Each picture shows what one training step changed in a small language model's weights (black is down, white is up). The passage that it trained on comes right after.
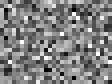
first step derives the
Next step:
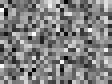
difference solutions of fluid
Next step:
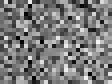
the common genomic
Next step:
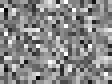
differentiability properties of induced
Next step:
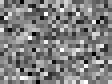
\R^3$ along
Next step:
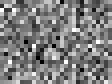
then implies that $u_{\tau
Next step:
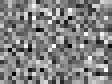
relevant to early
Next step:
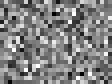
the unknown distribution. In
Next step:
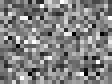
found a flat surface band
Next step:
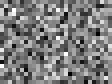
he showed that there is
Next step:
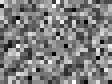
section is to prove the following two
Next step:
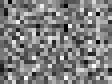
imagine. In their previous
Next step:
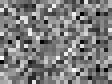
We should only note that
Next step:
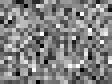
$K$. Given a
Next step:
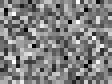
quantify the radiological
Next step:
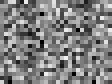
thus predicts a
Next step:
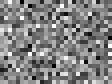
\in N, m \leq
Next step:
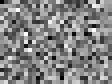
are symmetrized.
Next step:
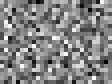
(order-4). As shown
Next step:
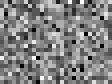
parameter sets consistent with
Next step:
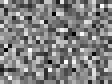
the RVE. This localization
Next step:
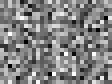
\cdot \mathrm{d}
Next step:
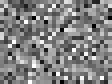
The gravitational potential is
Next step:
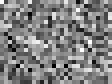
\qquad \text{and}\qquad
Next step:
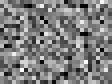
Moreover, the analysis of the
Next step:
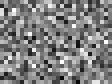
not containing $x$. It follows
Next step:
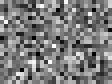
were segmented to
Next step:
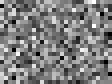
there exists a derivation $\delta
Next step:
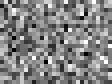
some important challenges.
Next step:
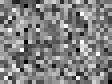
$m$-dependent sequences
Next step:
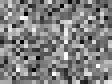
\tilde w = \chi Lw
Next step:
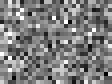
\mathrm{log}\ x),
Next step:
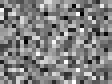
one can see that the error
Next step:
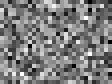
relative magnitudes of
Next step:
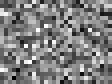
given queue length. In
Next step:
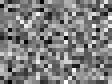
and \eqref{Eq9}
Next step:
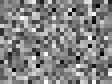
\begin{align*} n&\geq
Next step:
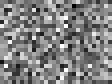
ecosystem and a
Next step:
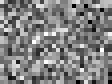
are far more complex. To
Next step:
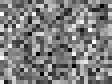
to Poisson's equation,
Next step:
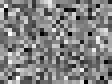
fact that, unless the system is
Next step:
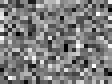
on using sample-based
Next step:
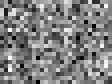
states decay to
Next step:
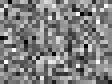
frameworks of Hodge
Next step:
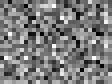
us also mention that the
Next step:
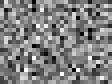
above, $G-S$ is
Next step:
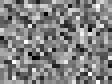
du correcteur standard,
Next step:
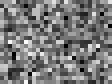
By periodicity of
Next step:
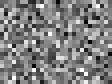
arcs connecting places to
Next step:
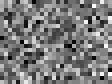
0$. The Ventcell
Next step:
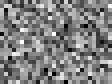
model did not exhibit the
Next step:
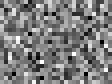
its chief factor of order
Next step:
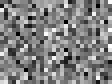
examples such that there are
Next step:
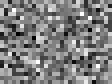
helium spectrum, and
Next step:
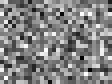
for the largest maximal
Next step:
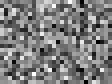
good group directly yields
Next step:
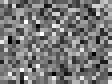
toric varieties.} In
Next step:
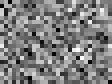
values on the X-axis
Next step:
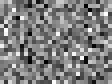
a C*-functor from
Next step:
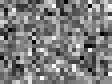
first density-resolved wave
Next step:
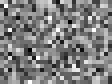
section via the charge form
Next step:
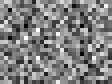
BEL.t, and then
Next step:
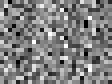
networks and to provide a new
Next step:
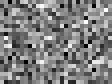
surgery and with NIR
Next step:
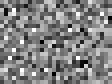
an identity operation with
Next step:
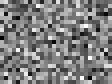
and the ROM lift
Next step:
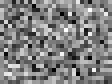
of definite total spin, the
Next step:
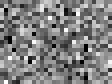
connect with spin-orbit
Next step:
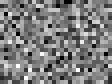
and cooling factor, which would
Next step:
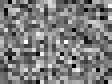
extension. In the current
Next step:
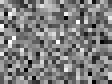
at room temperature and around
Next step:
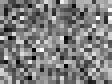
holomorphically on
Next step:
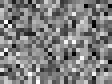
of the unit circle
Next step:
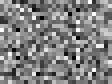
\end{equation} where
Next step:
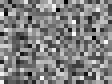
features and finding
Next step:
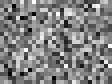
performing increasingly complex
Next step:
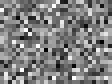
Our work is intended not
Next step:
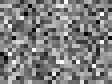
t / \hbar} A
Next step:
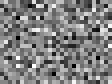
Here we are using normalized
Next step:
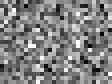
an element-wise transformation
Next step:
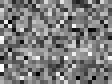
of the mapping $g$
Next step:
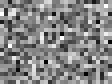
compared to unbound
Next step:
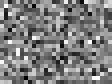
flux shows small changes in the
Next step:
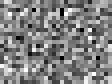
types: (a)
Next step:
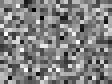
(4). Otherwise,
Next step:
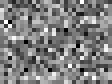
of bounds (given in
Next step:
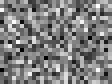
central Oregon has
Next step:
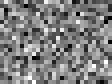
the boundary of $S$
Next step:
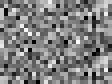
additional insight into the
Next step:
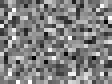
a unique fixed point $p$
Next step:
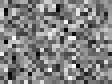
high noise at edge of
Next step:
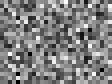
These equations coincide with
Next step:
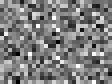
\usepackage{dcolumn} %
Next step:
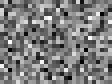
functions $\mu_{a}(r)$
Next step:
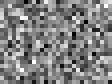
way to get a generalized
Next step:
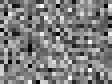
education < high
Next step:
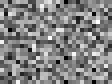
measured in the near detector
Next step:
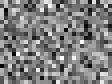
scaling invariance (dilation
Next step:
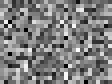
of, i.e. those
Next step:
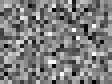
Finally, we define an
